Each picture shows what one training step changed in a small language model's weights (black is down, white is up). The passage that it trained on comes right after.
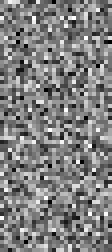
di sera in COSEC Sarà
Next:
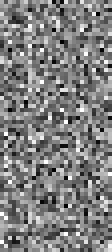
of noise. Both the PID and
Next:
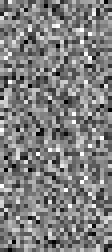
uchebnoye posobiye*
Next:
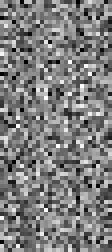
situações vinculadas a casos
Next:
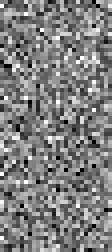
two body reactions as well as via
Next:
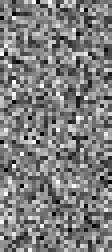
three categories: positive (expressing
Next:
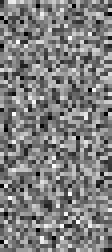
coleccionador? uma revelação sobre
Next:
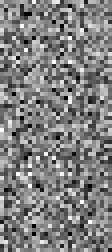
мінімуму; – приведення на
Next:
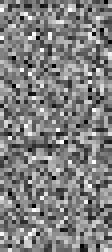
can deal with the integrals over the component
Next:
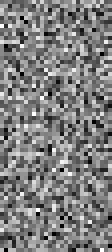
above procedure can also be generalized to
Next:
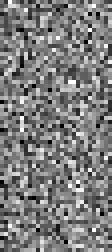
qilinadi. Muntazam
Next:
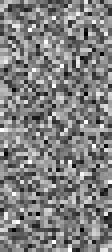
audio accompaniment has been
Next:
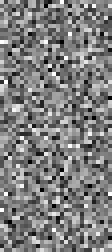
to traffic gaps for different conflict
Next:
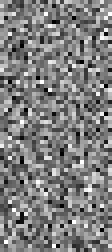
(b) Promotion box for the
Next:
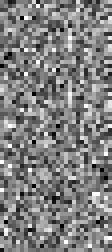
fluid. However, assuming pressureless matter:
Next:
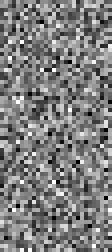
winds overlap. As the stellar winds
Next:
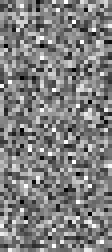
distribution of high-quality teachers with
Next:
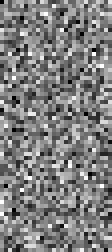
and after. Upon redefining the
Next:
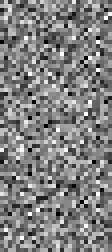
\cite{Horava}. We now need
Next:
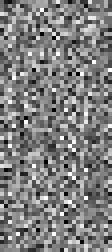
того, анализируются
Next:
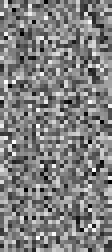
investigații, precum și evenimentele
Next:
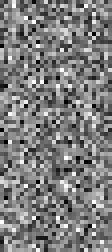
umumlashtirdi va asosladi.
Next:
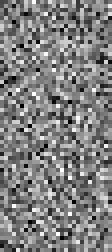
/ Вторник на Масленой
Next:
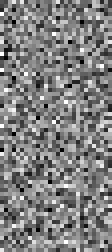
exercício é mais adequado para
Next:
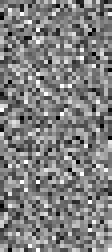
kelib chiqib farzandlar 5
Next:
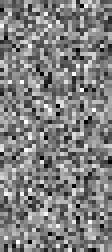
Jalilova S.X. –
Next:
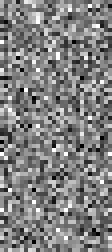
конечных элементов
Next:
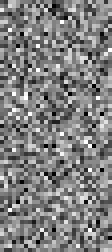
Feruza Elibek qizi.,
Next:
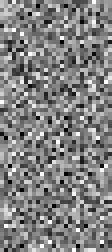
Akhmedova, D. I.
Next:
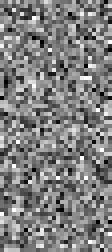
play `cooperate', or
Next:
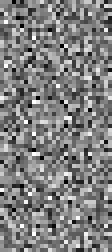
grows with time on tool: the
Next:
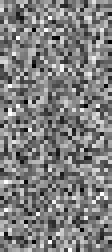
that the count is sufficient, we define
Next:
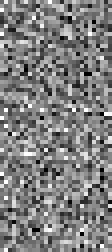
the HF/6-31G* level
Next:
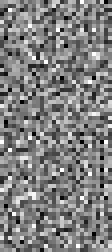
high-redshift galaxies). However, most
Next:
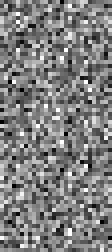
be divided roughly into
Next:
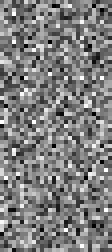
therefore, the medium modification of the
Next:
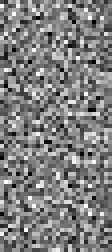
все більш важливим
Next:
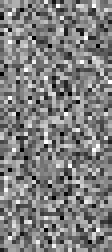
nihoyatda kattaligi
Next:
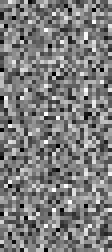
balandliklari ingichka chiziq
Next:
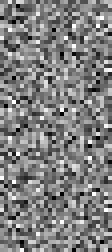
is used when reasonable, and is
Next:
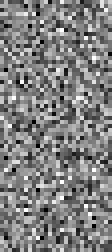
and three-body terms. Limiting
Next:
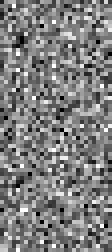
da oitava estrofe inicia
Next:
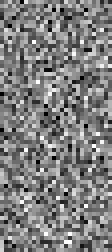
strange quark occurs at the same temperature.
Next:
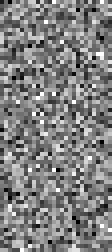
13 - RescaledDistance 14
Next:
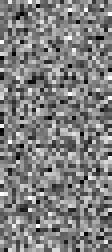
a su vez insatisfacción.
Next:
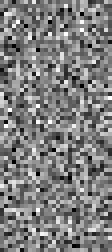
this behavior will be discussed in detail later.
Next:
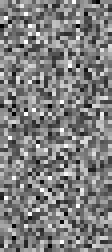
results.}. The first key insight from these
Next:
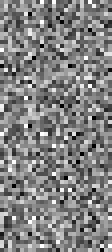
R \in \emptyset$
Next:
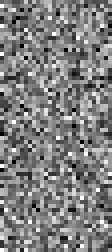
as the quantized motional modes of
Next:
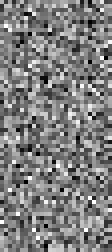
de “nascença”, ou
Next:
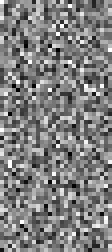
діаграму (рис.
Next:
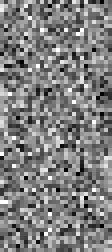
of additional (compared to the bare
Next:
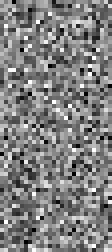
la fosse synoviale de
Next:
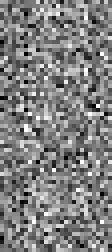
the index be a nonzero value because the
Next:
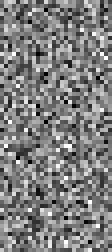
infância, destacando a
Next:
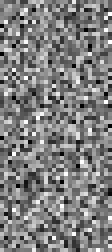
\end{equation} This is the well known
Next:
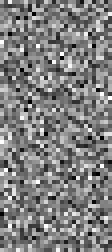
sun’iy intellekt (SI)
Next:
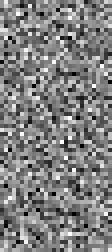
її формування (на основі
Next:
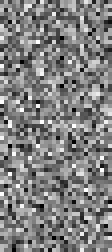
degree of freedom is still
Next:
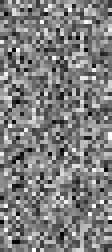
for downloading at any output
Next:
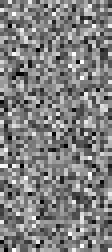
as an effect of the broader range of
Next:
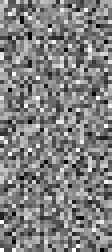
are also recognized by the latent
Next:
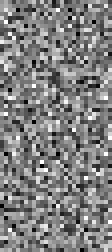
and discuss the cosmological conditions allowing
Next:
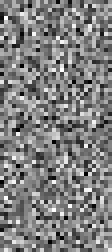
tadqiqotlar hamda ilmiy
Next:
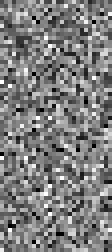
a classical system whose phase space corresponds to the
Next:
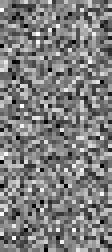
be of this opinion, it remains
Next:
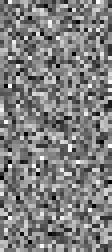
posibles. Esta situación crítica
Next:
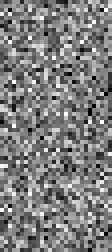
pair production of charged quanta.
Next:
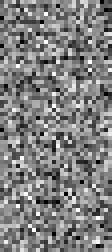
universidades públicas y privadas del
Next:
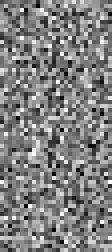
научной плоскости,
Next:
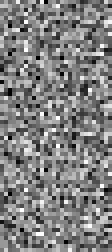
repeated until the simulation ends. For
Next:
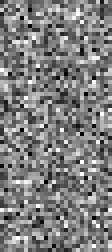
on the two-pion contribution to the scattering amplitude
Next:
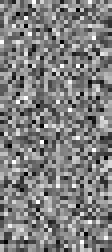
including copyright holders, privacy
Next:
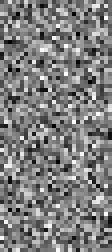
cukup. Hal ini dapat
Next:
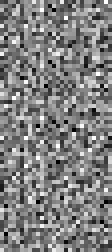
боланинг саломатлиги
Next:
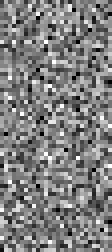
xingamentos, depreciação e,
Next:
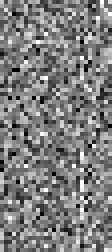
de Sistema de Aeronave
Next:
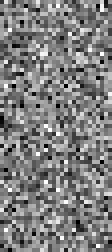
would be beneficial for fitting more
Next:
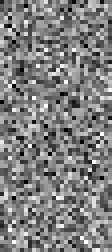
a surface wave on it, which guides
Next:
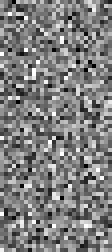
theory so that even the exact functional does not
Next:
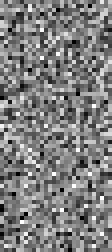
reproduce the observed X-ray pulsed
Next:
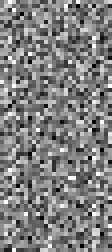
GONZÁLEZ, Martha
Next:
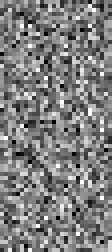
Euclidean case. Since
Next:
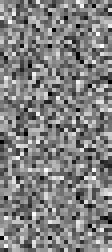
da numerosi studi, è
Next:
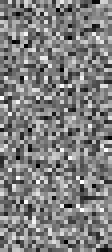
anexate la formularele de
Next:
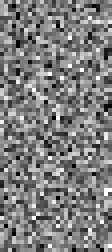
este arte musical en sus distintas
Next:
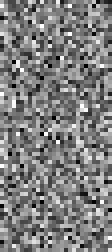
represents the natural method of reconstructing
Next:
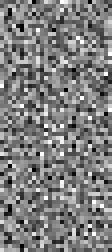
formation of cyclopentanone,
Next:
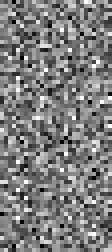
Se não funciona, se nada
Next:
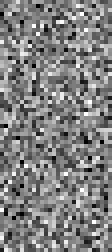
that the corresponding \Lya luminosity for
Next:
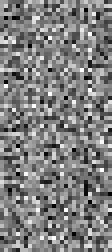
expect to get around 35 to
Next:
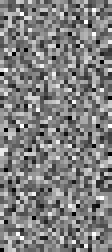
graphs (CFGs),
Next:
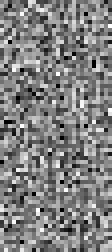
host answers such a read from
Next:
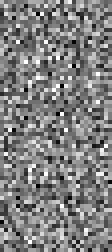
и триходермин против
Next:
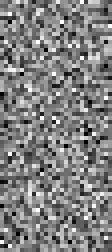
corresponds to those particles that have been specularly
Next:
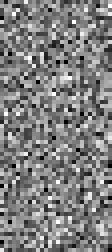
causas externas e a circulação
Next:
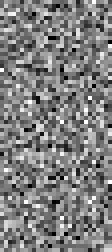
conocimientos y promueve la
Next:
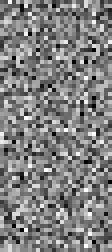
darslarni tashkil etish va
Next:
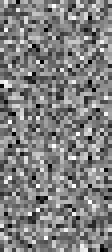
$\SPEC$. The implementation has two
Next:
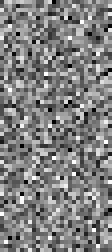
suivantes sont conseillées;
